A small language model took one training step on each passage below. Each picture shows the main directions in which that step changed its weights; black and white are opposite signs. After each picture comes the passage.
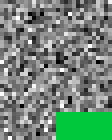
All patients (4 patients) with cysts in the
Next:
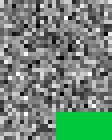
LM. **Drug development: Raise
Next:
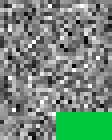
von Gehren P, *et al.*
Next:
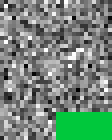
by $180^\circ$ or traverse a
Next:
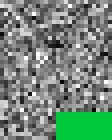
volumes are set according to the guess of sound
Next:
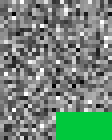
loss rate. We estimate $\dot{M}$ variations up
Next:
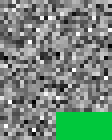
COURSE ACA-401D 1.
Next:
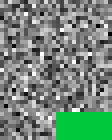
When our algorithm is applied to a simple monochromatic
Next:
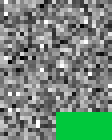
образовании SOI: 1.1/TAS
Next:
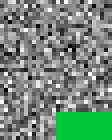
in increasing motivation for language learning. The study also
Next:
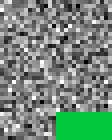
J. (2005). Anabolic steroid
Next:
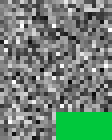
yoki farzand o'limi,
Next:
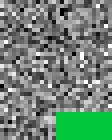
journal of social science & interdisciplinary research
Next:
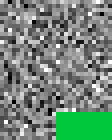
unified diffusion theory for perpendicular diffusion based on
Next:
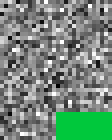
"Otamdan qolgan dalalar"
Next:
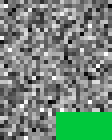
ensembles of a single particle in one dimension, which
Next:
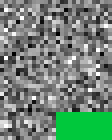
врожаї навіть за
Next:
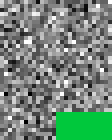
versus Data Size in 10Gbps Ethernet
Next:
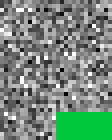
беззахисну істоту.
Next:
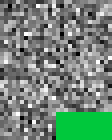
dark energy and other questions in cosmology.
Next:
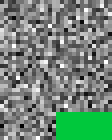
which one to choose. Using the global approach, even
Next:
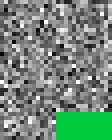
the $\vec{x}(t)$ solution of
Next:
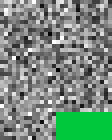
had similar shaped circular grains with average
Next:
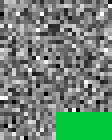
is also a cause for concern. Their response suggests they are
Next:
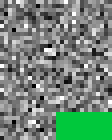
is the master output slave input, MISO
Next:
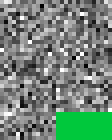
функціональна незалежність:
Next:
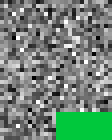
the disease, which, from a modern standpoint,
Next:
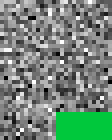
patients post operatively to assess the condition of the patient and
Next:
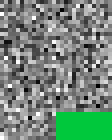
size effect, the Z method overestimates
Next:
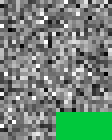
the SM parameters. The SM parameters should satisfy dispersive
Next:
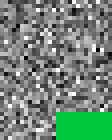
zahoti dum tomonidan 2 ta
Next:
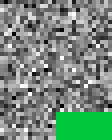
साधन आहे असे
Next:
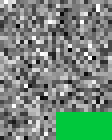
does not sufficiently explain its toxicological impacts
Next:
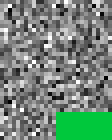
a function of $M_s^2/\mu$
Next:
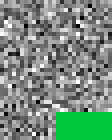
M. Pitek and C. G.
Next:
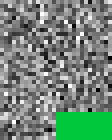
fall in the category of Proplyds, and
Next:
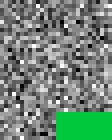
of a finite correlation length, and therefore no transition, for
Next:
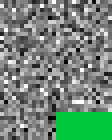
Most participants described performing the general cleaning of the
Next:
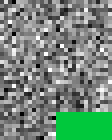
continuum contributions. Although these contributions are separable in the
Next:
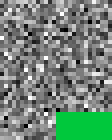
condamnarea lor atât pe plan intern,
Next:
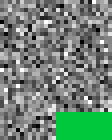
to the productivity and to determine the level of public relation
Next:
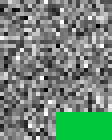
\leq \varphi \|\delta u_j\|
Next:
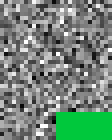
that emphasized the advantages of student health improvement are clear
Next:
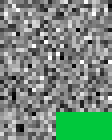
some earlier edition of this very dialogue makes
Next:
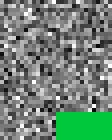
imagery demonstrated encouraging accuracy results from both
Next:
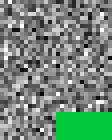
1:numSimTwo simCount
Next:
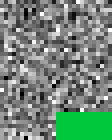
placement in cloud computing network environments," *Computer
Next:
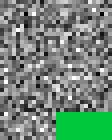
com Educação do Campo; Formação de
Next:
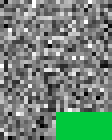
visually impaired student teachers. In-service
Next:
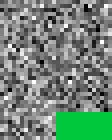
barriers and mitigating strategies*. World
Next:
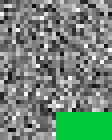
na literatura estudada e utilizada para construção
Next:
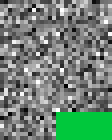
the $h$-th head in the $l$-th
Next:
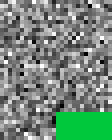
both embryo and endometrium should embark on
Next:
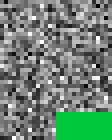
education initiatives may affect curriculum, pedagogy
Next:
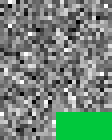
Delivery (CD) is the practice of
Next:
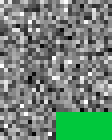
single Gaussian fit with the Common Astronomy Software
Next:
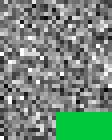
and (iii) databases $E$ and
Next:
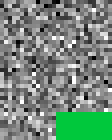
Quantification analyzes such as water,
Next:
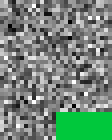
avointa julkaisemista
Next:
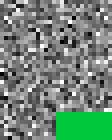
Sciences, Mount Saint Mary's
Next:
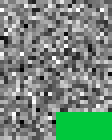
III-гуруҳ буқачаларининг
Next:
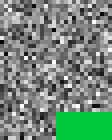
on every possible sustainable waste resource including organic food
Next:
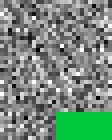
of 14.89 metric tonnes per
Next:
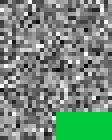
Yayınları. Çağrı,
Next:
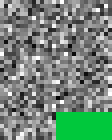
The ensemble of CLDs from all these locations
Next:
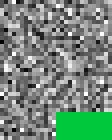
continues with the full \mbox{development} of
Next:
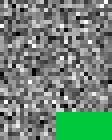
provisória, é preciso estabelecer
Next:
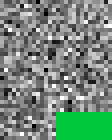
serve as time-stamps, leading to
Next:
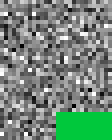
таъсир этмоқда. Бу
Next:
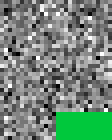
conditions, as well as medical examinations and diagnoses
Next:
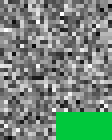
P.za della Repubblica 67,
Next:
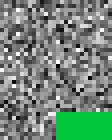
*lesson study* atau *peer teaching*
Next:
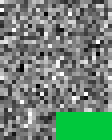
the variation of the lossless dielectric constant increases with
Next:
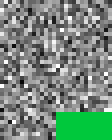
$\ND$ workers, i.e., a
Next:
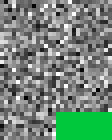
lattice is then a sublattice of the
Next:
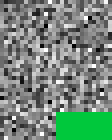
em desenvolvimento, realizadas durante o
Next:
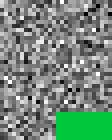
свещените събития.
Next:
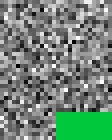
obovata, unguiculata, in
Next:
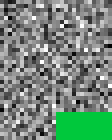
study. At 4 and 5 weeks after
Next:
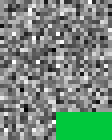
LLMs for the partitioning task. Our dataset of
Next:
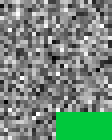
can generate a much higher level of power than metallic systems while
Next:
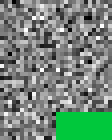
Appendix Coming to School Jenny enters
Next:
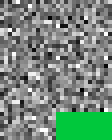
Faktoren, die im Zusammenhang
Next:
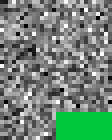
poem — from structural and compositional to expressive
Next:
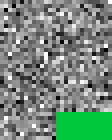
is the free particle propagator and the irreducible
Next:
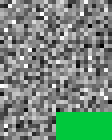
dark photons in the post-reionization
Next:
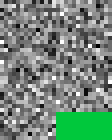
assess the capabilities of one of the two major control
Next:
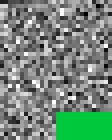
defines the N th-order resistance matrix
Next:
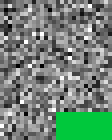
work organization in the Nordic countries. A number
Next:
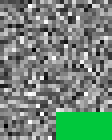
pencemaran air dan tanah, serta
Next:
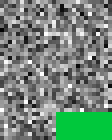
of the unit cell limits the maximum wavenumber
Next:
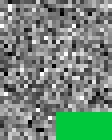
simulados para máxima efetividade
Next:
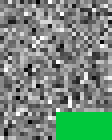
unknowns: the $m$ meson field
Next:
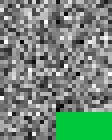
proteção do ambiente, as obrigações
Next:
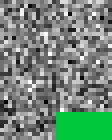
halo, this exclusion effect gives rise to
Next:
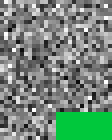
Microbiology, Department of Pharmaceutical
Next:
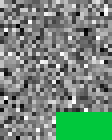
a certain kind of action is required. The discovery of
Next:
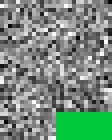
firms in the regulated sectors, and other
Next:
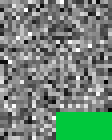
data S2 interactive timelines and events
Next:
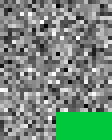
channel. E.R.B. Moore and
